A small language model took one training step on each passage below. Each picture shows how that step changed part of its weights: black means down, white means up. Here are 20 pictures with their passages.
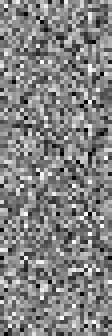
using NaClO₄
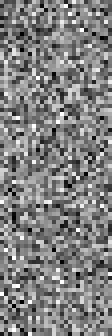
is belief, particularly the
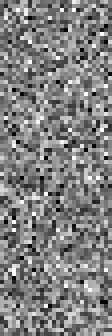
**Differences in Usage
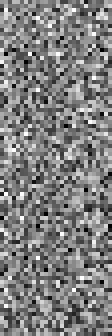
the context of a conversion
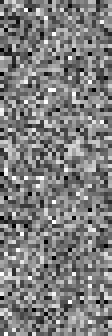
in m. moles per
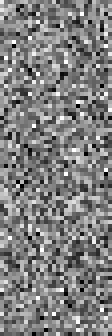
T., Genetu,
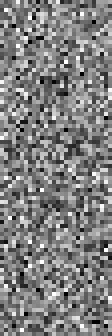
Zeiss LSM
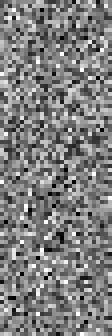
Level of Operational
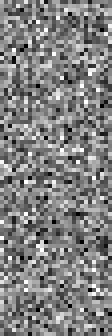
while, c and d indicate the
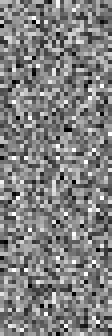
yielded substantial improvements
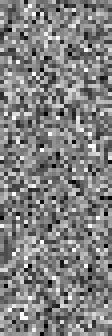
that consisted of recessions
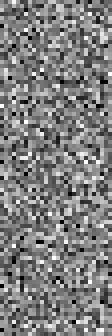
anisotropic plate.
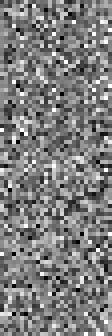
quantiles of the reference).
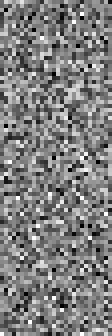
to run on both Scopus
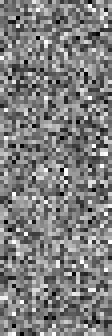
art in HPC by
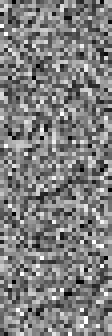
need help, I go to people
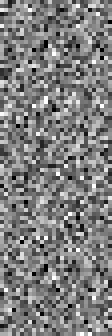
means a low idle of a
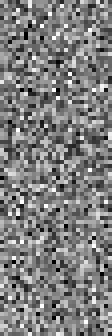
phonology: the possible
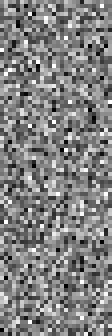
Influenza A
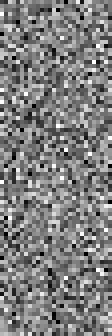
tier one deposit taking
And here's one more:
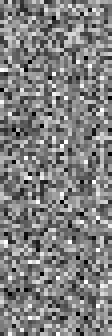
to provide search over these documents
